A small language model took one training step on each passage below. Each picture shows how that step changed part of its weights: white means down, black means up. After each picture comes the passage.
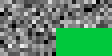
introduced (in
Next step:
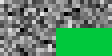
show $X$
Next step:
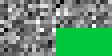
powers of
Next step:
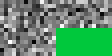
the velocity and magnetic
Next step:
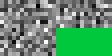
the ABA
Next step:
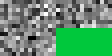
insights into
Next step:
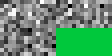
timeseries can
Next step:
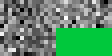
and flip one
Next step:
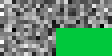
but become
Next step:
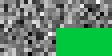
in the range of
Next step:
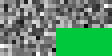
in the main
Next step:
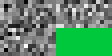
are missing
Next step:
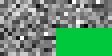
\rightarrow A
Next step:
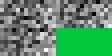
symmetric geometry
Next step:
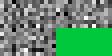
is introduced using
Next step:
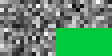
exclusion for
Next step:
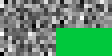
if his current
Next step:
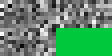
is no correlation
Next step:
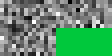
result is consistent
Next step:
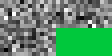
boundary p-bit
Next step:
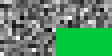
seems the
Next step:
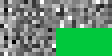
$. However,
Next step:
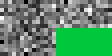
$\gamma$, the
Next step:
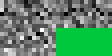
parameter $\varphi$,
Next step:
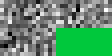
first element does
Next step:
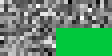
support under the
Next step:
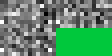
the BHH
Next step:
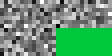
A. As
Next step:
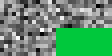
non-linear approach
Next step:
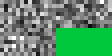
in $x$
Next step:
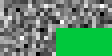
this area will
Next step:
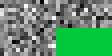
production and
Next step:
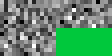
of central
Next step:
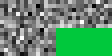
to the weak
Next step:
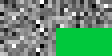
the universe
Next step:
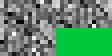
term of transfer
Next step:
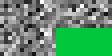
a value between 0
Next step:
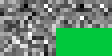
subsets are
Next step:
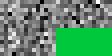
symbol error at
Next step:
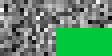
are compared with
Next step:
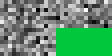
look at the
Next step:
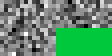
in each phase under
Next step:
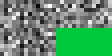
the sorted
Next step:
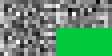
the analysis for
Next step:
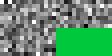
In this analysis we
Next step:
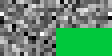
This work was
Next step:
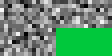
action and
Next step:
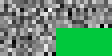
optimized for
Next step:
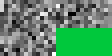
fitting and the
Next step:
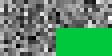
from the core
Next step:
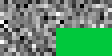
IGM is
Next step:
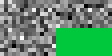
modified $\Delta
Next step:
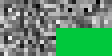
the probability to
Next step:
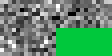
outcomes and
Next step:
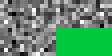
here, we
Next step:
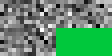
that the transition temperature
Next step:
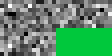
leakage current
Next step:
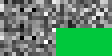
fittings based
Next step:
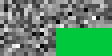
is less
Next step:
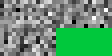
more structured than
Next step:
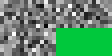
context with other
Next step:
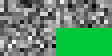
parameter values around
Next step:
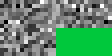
2$ between the
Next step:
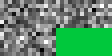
at least
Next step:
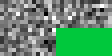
side of the
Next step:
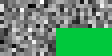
independent of any
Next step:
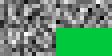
field lines from
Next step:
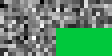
are hard to
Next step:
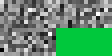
compute the
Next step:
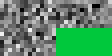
accurately and
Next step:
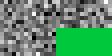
potential, including
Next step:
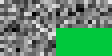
optical and
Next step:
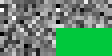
dimensionless moment of
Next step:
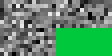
steel particles in
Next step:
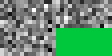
so that it,
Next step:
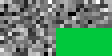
determined and thus
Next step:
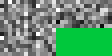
Compared with
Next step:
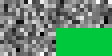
in any of the
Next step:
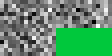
characterized by a
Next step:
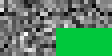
parameter $\beta$
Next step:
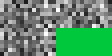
with infinite
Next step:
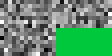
Although we
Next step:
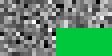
interesting to
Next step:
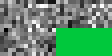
expectation of
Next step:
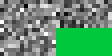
AE theory of
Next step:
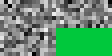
The action is
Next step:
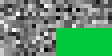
a future
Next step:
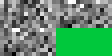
large number of
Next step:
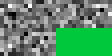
leakage and
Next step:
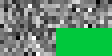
is additionally
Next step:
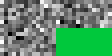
gauge theory
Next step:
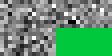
radial conditioning
